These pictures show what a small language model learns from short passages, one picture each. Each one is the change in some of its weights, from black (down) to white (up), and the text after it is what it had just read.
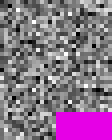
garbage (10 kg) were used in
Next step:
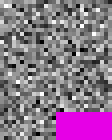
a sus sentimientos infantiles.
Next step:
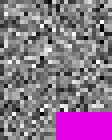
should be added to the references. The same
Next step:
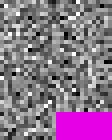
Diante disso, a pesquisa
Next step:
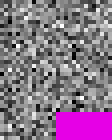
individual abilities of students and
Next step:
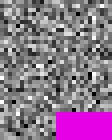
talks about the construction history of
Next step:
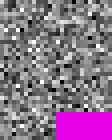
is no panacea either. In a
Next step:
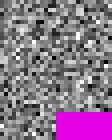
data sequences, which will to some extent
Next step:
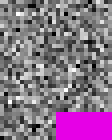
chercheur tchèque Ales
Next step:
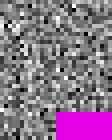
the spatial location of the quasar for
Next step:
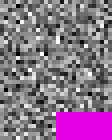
any significant alteration of the force
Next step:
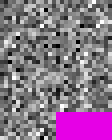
in the social studies curriculum and current
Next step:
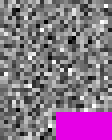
bovendien praktisch
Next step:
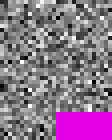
torsion becomes dynamical.
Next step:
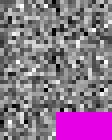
organism. It can also be spread
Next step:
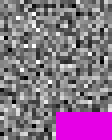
network, LSNs is characterized by high
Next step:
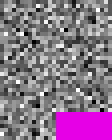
(constant) angular velocity
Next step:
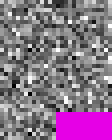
detail and showed the scientific results
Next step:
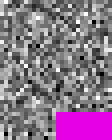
of globalisation, particularly in the
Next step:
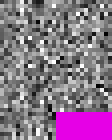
Comenzamos con el monofilamento
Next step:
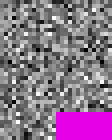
of finance technology and science
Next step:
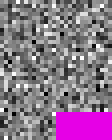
of simple linear regression model, the
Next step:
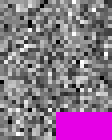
la sociedad, pues a través
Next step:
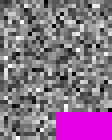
months) WP/Task:
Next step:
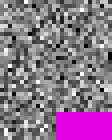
mumkin [15]. Nomsiz
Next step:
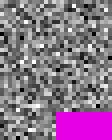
dostonida mavjud emas.
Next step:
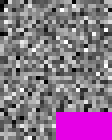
available on the spot. Even within
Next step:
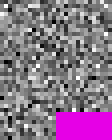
a nagyközönség
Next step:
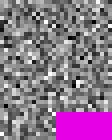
attention layers, we introduce
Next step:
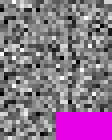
the second one should favour a sequence
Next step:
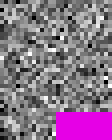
of particles in the quantum theory is
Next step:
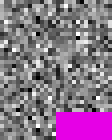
the front face. - B :
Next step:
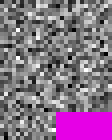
54.42% over the existing
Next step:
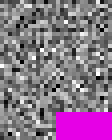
the unique demands of running.
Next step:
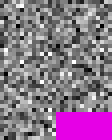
the time interval from 16:58 UT
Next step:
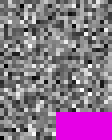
X admits a superposition of
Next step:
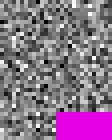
particles of this doublet saturated
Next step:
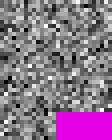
identify the fraction of continuum
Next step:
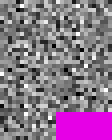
диссертации мы
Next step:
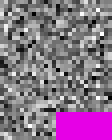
two methods. (b) Relaxation of
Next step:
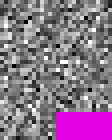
7. Systematic Review of
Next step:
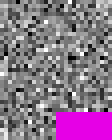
\cite{hag,davi1}. The
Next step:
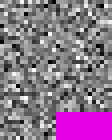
fuente embólica y,
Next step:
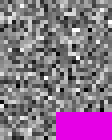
the given state; another important question is
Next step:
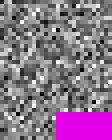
consider the following issues:** - The potential
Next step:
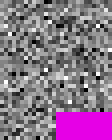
would look like a periodic array of
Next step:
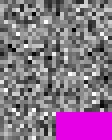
make sense. "However, how
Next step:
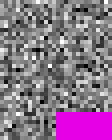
homodyne measurements and reflects the
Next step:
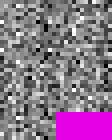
la familia, la sociedad y
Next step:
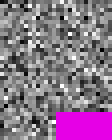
Cover products, Remote-Sens.
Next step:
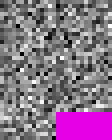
latitude. The source and
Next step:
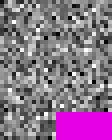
assumption of the classical theory of
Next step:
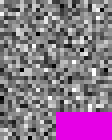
and vice-versa. Examples of
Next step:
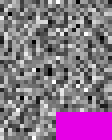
М. Х. Бозор
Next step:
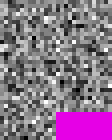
działała formalnie
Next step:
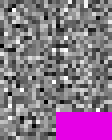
likely to be the ones spraying
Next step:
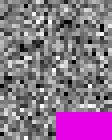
corresponds to the data obtained by acid
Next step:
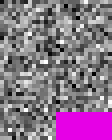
to the case of equal dimensions. All
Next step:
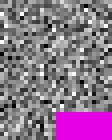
bosqichlarida qanday
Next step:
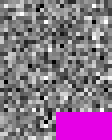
and execution. %Today's
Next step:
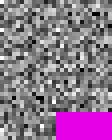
УКРАЇНИ І
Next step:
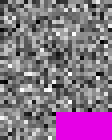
provide a varied presentation and assist data
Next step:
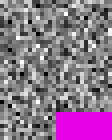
конвенциялари борлигини
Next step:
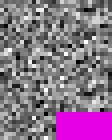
quality of service received. The
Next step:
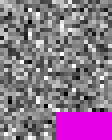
va qovuq tubining yengil
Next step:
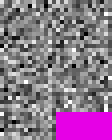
Dev University, Amritsar,
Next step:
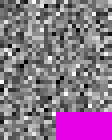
pH range at which the compounds could be
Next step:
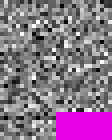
clearance was obtained. Results: In the
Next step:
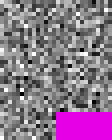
IPCC. In: Field CB,
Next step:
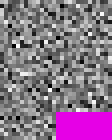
valuable patterns of Iranian
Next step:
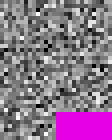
tuzilmalar ham tayanch
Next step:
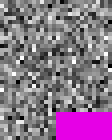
In addition, support for UBI among
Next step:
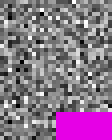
kind were a 10-day break at
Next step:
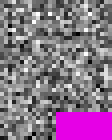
the readily available water,
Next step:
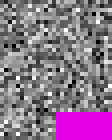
of human capital of the health, the
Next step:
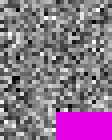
average over a wavelength that is
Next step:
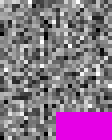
must also work closely with the
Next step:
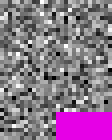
Proses pembelajaran yang
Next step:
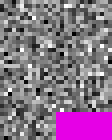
concept of meronym in a
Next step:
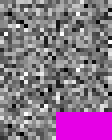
mahoratni oshirishdagi
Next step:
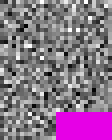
borish (kommunikativ
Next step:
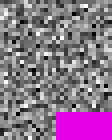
capped with the SimVascular
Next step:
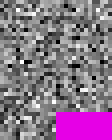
the input shaft, where the central
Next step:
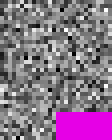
phase does contain instances where the visual
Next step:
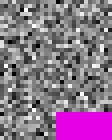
at rate λ . Note that an
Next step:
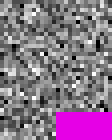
can think that this plane consists of
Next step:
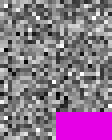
bilan birgalikda,
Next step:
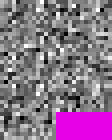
several observational datasets which cover the
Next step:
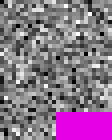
\textit{before} any interaction with
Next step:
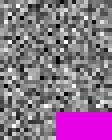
diversos contextos y realidades
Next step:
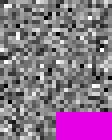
figures one the bottom show the
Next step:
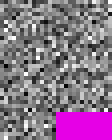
order to $b_{\ell}$. Specifically,
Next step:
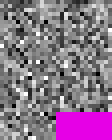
& lattice & \# conf & \#
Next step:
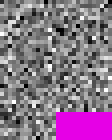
central composite designs for experimental design
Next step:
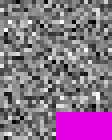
al dispositivo con cui la
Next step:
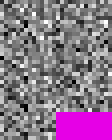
(IWDSTD), and
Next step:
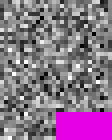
It also highlighted the competences that
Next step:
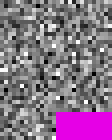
calculation was subsequently recast in
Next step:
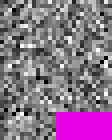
last step we retained only the leading
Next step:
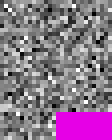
: Araştırma
